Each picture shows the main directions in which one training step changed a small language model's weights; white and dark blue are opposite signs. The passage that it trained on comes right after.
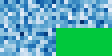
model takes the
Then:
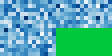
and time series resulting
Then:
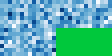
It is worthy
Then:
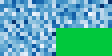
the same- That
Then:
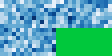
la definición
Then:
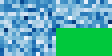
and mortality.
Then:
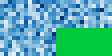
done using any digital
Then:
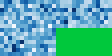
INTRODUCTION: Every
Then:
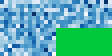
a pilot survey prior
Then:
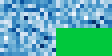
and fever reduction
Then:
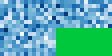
yet it continues
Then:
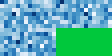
that intention serves as
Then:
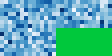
is more frequent in
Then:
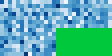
the way, but
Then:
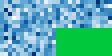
I first had either
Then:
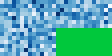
obtaining stable samples
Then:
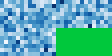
GST is to
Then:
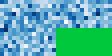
that is, based
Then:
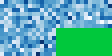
health. When maximum
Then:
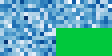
and receive recognition for
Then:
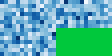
to protecting the
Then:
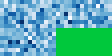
The solution to the
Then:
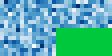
study period. The
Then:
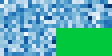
accuracy. This approach
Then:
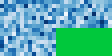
accuracy of the algorithms
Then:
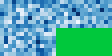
segment of right
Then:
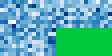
Ley para
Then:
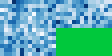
ash as mineral
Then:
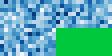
In addition, datasets
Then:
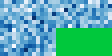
& K Geography
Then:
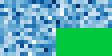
presence or absence of
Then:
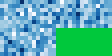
The stomach
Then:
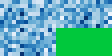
Paramedic Program
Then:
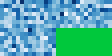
in the economy
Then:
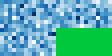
means of communication,
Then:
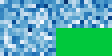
of Earth and
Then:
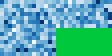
of accountability for
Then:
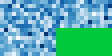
are limitations.
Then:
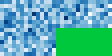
by the visual composition
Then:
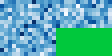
aware of it.
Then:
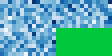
related Tc
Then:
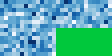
For Designing a
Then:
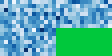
the world's most
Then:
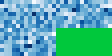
a contribution, showing
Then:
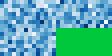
of Hong
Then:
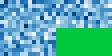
teaching, paying
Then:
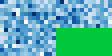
that wrinkled
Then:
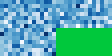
directly with customers internal
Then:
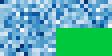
for a reasonable
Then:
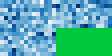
availability I have shared
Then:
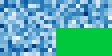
them, the most
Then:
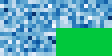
– a narrative
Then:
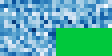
the aim of the
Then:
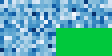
the results. In
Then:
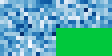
is not required at
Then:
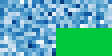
15 days interval +
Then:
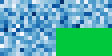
a software tool uses
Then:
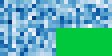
environment of Howly
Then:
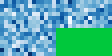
the uploading
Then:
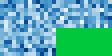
done using the
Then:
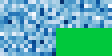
Subversion is
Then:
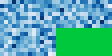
adversely affect
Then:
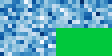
Cr and Cb
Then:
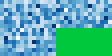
aid in the diagnosis
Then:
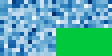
polyethylene film
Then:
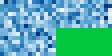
class accurately.
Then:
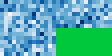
Group Output.
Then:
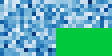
evaluate flowability using
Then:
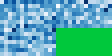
interest as possible
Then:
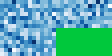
be chosen to ensure
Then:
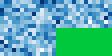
African National Survey of
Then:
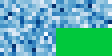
Hassan II
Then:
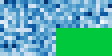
hospital management approved
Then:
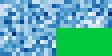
constant for a
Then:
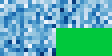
accuracy on the
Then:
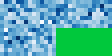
of Variance
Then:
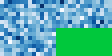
used to capture and
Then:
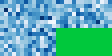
to prevent cheating
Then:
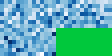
were clear and easy
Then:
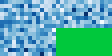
reduced in the
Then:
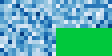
are more manageable
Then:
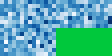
treatment of flax
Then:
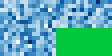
Book 8,
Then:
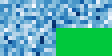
In September, the
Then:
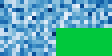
reportedly because the
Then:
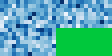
quantity that has
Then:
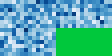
was expected from the
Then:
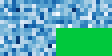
morbidity and
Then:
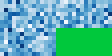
appear on the world
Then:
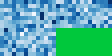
enormous development
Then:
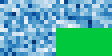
that can measure the
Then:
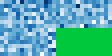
in agricultural land,
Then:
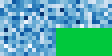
m and mechanically
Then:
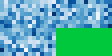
et al.
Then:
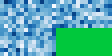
paper [Working
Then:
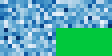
drawn from
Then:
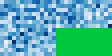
attain blood
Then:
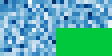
available Table 2
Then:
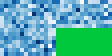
particularities. The
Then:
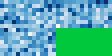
He noted that since
